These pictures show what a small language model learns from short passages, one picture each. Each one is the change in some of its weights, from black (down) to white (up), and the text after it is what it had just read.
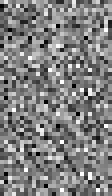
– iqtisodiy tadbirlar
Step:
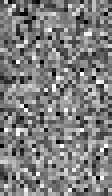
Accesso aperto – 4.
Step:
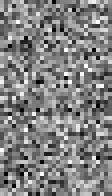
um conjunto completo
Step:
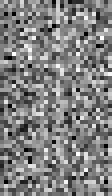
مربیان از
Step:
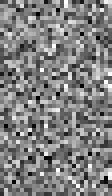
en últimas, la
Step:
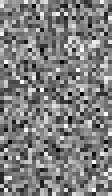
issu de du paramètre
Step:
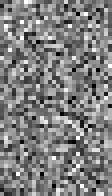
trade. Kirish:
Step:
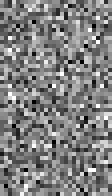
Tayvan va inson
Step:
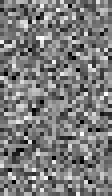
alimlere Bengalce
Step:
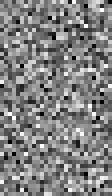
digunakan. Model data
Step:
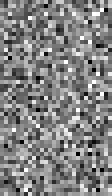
información sobre la estructura
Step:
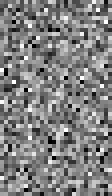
стані й може
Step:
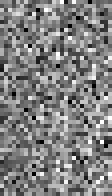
em: 15 de abril de
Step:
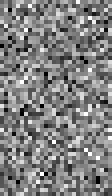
sont des valeurs clés
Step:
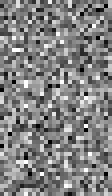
державою та
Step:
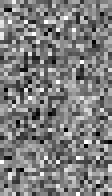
premier temps le concept
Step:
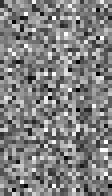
المشترك بين
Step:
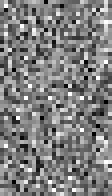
146b. Tanaman
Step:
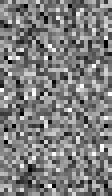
la institución. Análisis
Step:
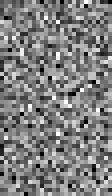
te lezen: "... de
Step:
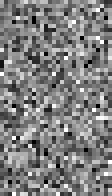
набуття рослинами
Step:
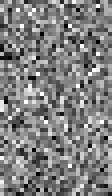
of performance. The study
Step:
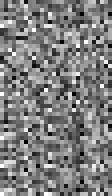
والتحقيق في
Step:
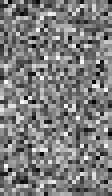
meter, DO meter,
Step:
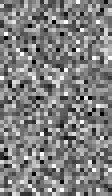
kam qo'llash
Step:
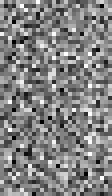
dengan ekosistem eksternal
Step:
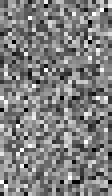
e información práctica que
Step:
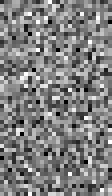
que frecuentemente
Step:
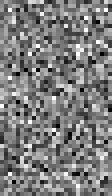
sebagai proses
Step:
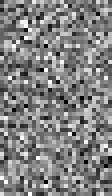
mencionados Galpões 1 e
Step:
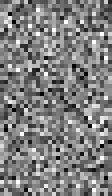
una edición impresa
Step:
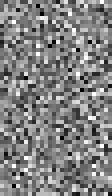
эркак нуқси
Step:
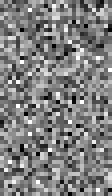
Asociada a grandes
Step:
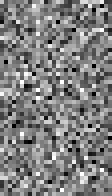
van zijn argumen-
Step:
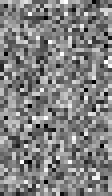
"ishonchli" deb
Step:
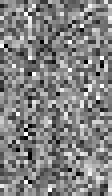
*Вестник Российского
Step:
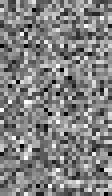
и некоторые
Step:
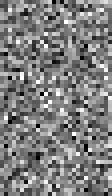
bilan qorishib ketdi.
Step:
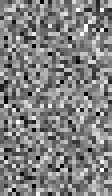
в якій вони
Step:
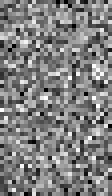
Mataas na Paaralan ng
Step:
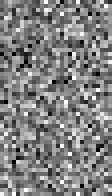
систем; - формування
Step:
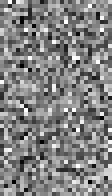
Fausto Luiz de
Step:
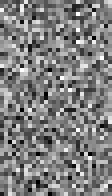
kapitali — eng
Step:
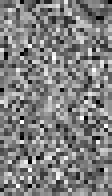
global de transición
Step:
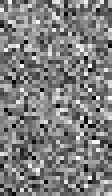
técnicos e artigos,
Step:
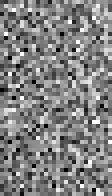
famílias. De
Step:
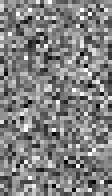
была применена
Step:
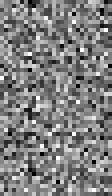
representeert het verborgen
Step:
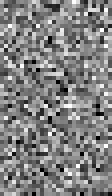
sirlarini ochib beruvchi
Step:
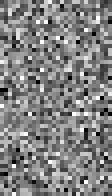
% contre 32 % chez les
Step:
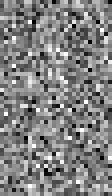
асосида уч юздан
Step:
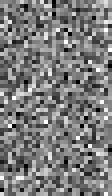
saran-saran yang
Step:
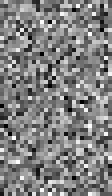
этом контексте
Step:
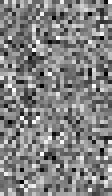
technischen Regel
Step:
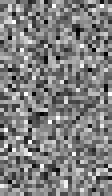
Drawing Если
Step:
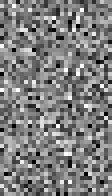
Magazine*, donde
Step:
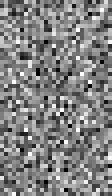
и Ставропольском
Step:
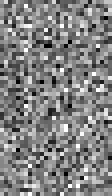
Центр навчальної
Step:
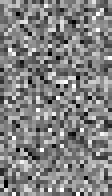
від будь-яких
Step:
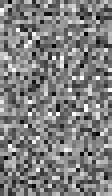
ozarbayjon, rus
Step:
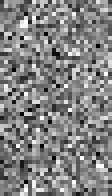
Baltic Federal University.
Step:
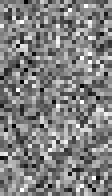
Cristina Dra. Tais
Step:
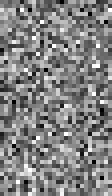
shartli ma‘no ham
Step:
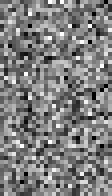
высокогорных ковров
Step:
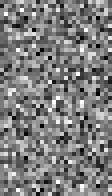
bunun eğitimciler
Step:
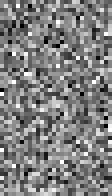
и эозином. ОК
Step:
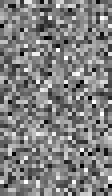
(ver Gráfico I).
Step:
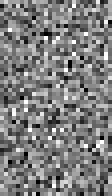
darslarda ulardan
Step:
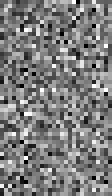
DO PARQUE,
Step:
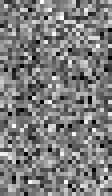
riskide kohta:
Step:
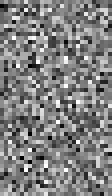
Totalmente” a 10 =
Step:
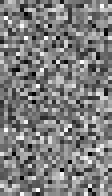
Bedingungen, Formen,
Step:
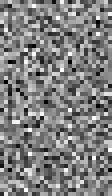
traditionnelle mais aussi en
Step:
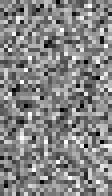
muchos le buscan y
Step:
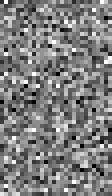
бўлсак, биринчидан,
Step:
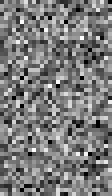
bir dürc/ekki
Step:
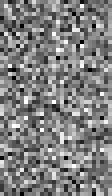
Е.С. Типы
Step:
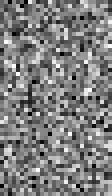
de nem biztos,
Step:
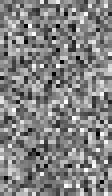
Нозима Фарходжон
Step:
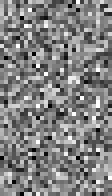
Pour notre étude,
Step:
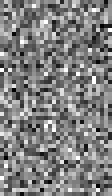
hajmlari ana shunday
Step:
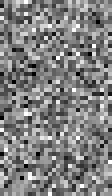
основании случаев,
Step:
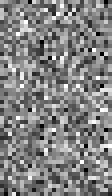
yana va yana qaytish
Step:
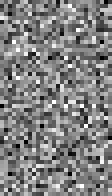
bo‘lib ko‘rinadi.
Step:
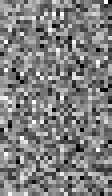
H Tekhnologi Informasi dan
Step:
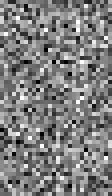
requieren como criterio
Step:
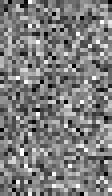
por exemplo, não tem
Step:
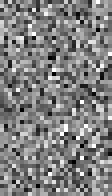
: монографія.
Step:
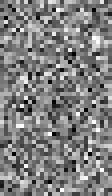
egallash jarayoni
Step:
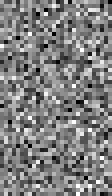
présenterons en détail
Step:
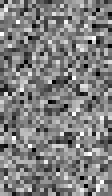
здобувачів до
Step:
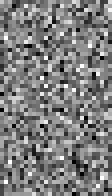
topishida ba'za
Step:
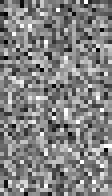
y a la exigencia de una
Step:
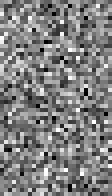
sifatida ijod qilishi
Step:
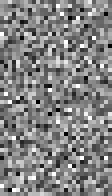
и 4. превазиђу
